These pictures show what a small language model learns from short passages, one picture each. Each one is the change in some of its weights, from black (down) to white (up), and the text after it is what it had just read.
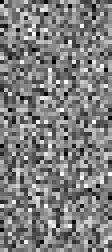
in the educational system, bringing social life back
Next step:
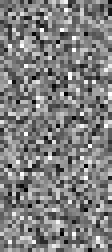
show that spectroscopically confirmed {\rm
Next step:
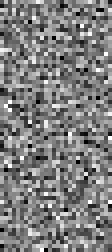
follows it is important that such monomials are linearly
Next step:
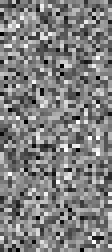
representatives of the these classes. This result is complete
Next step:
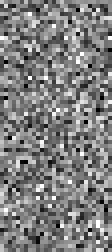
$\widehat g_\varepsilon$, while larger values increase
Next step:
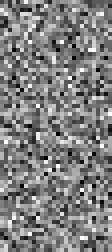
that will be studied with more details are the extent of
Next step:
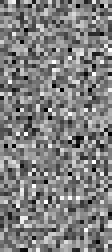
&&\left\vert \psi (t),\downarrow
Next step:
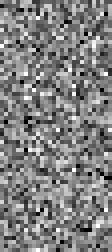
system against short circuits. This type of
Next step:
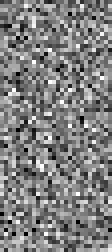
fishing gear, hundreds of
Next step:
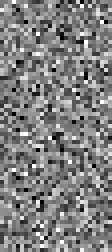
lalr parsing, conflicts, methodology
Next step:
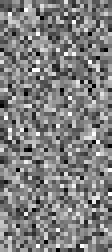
effective across different types of cancers that are likely
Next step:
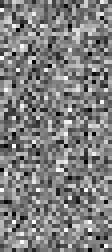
2 Disagree The respondent disagrees
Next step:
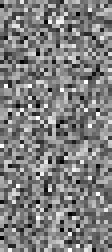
context. In this paper, the methodology described by
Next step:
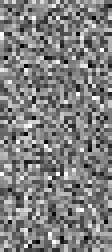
particular the symmetric group $\Sym_3$ acts
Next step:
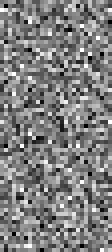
$\kappa_\mathrm{d}$ and $\Delta
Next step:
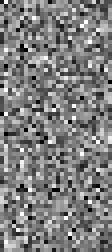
caused by the SUs on the PU.
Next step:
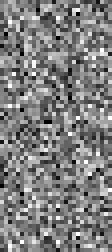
including enhancing groundwater recharge, improving the
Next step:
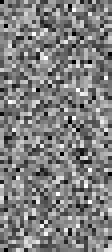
and A. v. d. Schaaf,
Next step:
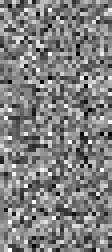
To simplify calculations, let us introduce the
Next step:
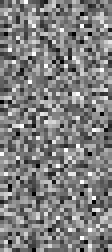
of Heat published in 1822 inspired
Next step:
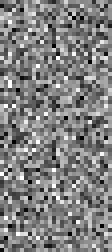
validation technique. After applying cluster analysis and choosing
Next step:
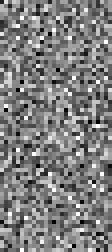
could be a transitional object showing characteristics from both
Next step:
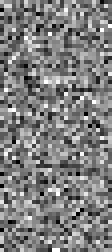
bando 4/98. PEJN and
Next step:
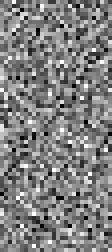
receiving new polyfunctional derivative compounds.
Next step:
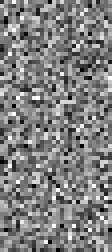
may need more than theirs, the need to provide
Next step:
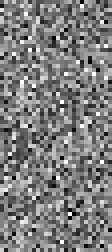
alcohol and drugs, etc.
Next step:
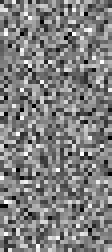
the final timestep, we have confirmed that
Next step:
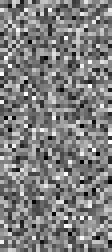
To explain the predictions of the network we use two local
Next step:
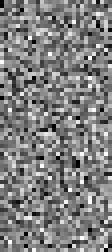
potential the parameter $\eta= m \gamma_G
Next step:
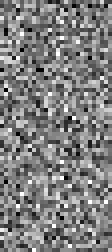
documented synthesis of a 2D sheet,
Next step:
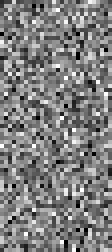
autosomal recessive cerebellar
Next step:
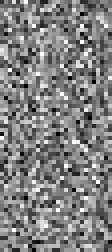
of bubbles for a given distribution. The
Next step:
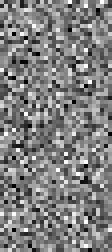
The K-band (\textit{left}) and
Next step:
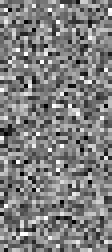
\paragraph*{\bf{ATLAS (13
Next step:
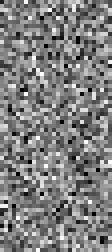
for $W_n(x)$ we see that
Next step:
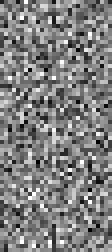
using standard analytical methods. The combined extracts exhibited
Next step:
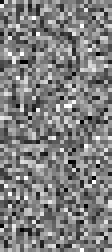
is empty. \end{abstract} \maketitle
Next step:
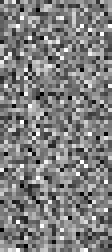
are not significantly different at the 5% level by
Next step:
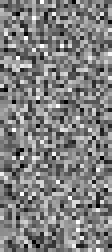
fact that teaching values and morals should be a
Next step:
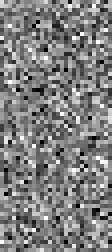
7. Yield of Microspheres The
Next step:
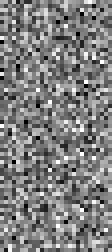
18cm across 15cm thick 49cm tall
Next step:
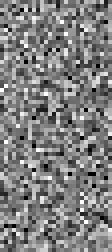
technology in the field of e-commerce
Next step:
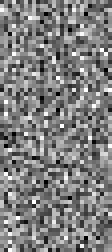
the ideas of $d/dx (-i)
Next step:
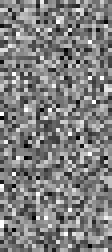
patients evaluating the association between serum Mg and
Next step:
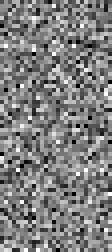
much sparser; male antennae
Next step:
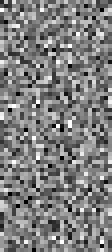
prove their basic properties using a fundamental representation of the affine
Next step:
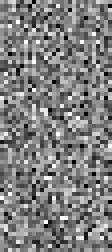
\int _{\Omega}\tau \left (
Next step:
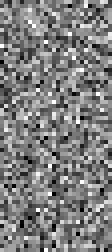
The clocks on Navstars 19,
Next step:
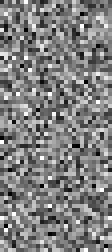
of us to prepare for the future and identify
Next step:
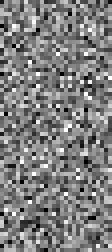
more interactive and student-centered approaches in the
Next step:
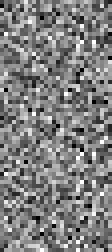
fit statistics are presented in Table 4. The model significantly
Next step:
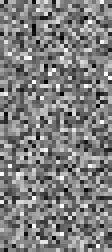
} \end{remark} In this second part we
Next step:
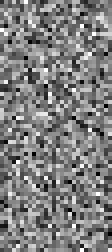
of three different networks. 1. Operation network
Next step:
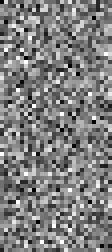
be regarded as a key success factor to exploit
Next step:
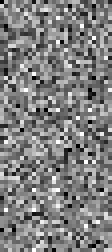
in \cite{NorrisBcoag},
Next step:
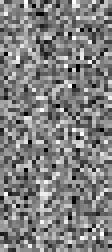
and racemic) under circular polarized light
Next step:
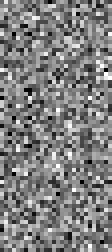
but warned of the risk of migration
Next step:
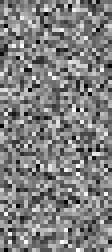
and should be discarded. | Exclusion criteria
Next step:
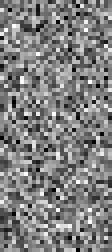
fair to say that there exists at least a
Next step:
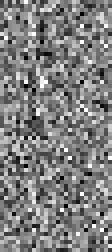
of a section of $K^m$. Moreover
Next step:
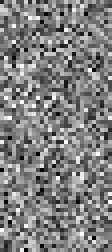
the levy and collection of a cess on water
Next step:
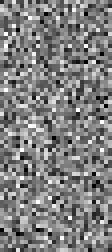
the point (2) describes the situation in the
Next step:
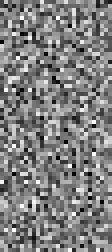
develop a numerical approach based on the implementation of different simulation
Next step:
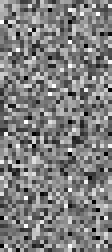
\intO{ \left[ \frac{
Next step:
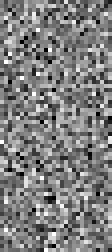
infinite-dimensional setting. We provide the necessary background on
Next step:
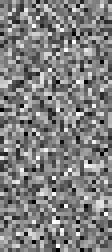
total wall clock time is broken down into
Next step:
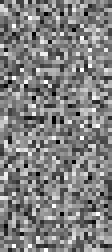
the condition. It is mentioned earlier that 1 in 10
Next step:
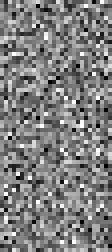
(Malvaceae) has been used commonly
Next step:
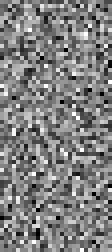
electric charge is four. Therefore one can realize the
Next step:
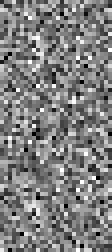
the induced Riemannian metric on $M$, is not
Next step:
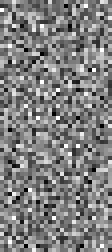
2 Nutrient content of leaf litter
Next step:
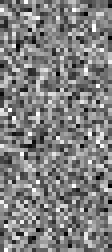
that the Wirtinger generators, those which loop
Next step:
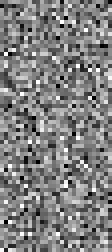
existence of solutions by a (nonlinear, compact)
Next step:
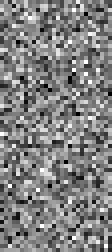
each exposure cycle as shown in Fig. 2.
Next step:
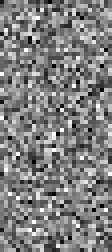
author some time ago). One possible reason is that
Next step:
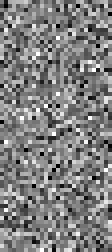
- **Full** discipline-specific
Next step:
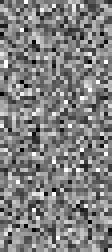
for any stratification. Moreover, we know that any
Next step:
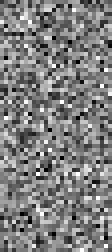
and right panels. To enable control over general EP
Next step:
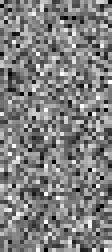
Simple regression analysis on how effective communication through community collaboration
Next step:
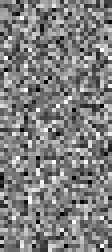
order of magnitude than the chirp-free
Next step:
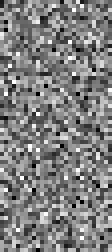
finite number of cosets $\bH g$ and
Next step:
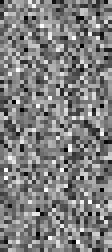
scalar clouds collide and grow by
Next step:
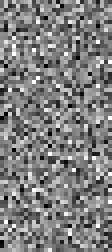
types of the MFPS isolator, which
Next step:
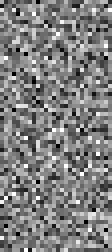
Solidification Processing, Northwestern
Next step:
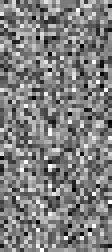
security-critical decisions. 3 Technical
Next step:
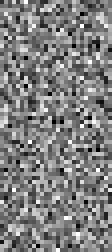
of the WZW model. It may be characterized
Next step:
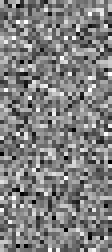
$c^2 \rightarrow c = 1 \in
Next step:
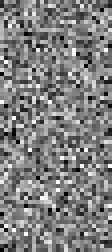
inverted in the following way. Suppose we are given
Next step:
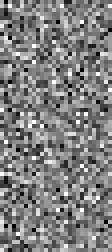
Period of the Study: The present study is based
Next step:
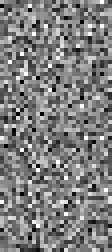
Referring to the k-core decomposition,
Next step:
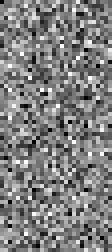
or $x \in P, y \in
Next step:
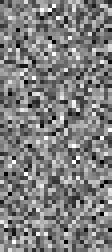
for example, any $T$-invariant splitting on a
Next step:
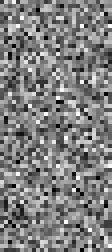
are given, we instead use the smallest and largest value
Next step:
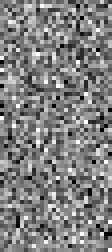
external momentum. This limit is equivalent to focusing on
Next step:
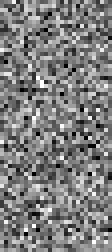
their forearms. As shown in Fig.
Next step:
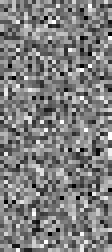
\mathbb{Z}^{m}.$ Note that the
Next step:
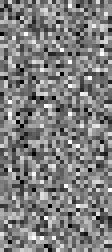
machines ON, machines OFF,
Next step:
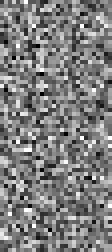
of the flock. Animals that are not
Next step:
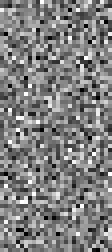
IMAX \cite{imax},
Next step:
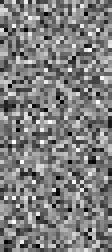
the right to due process (presumption of
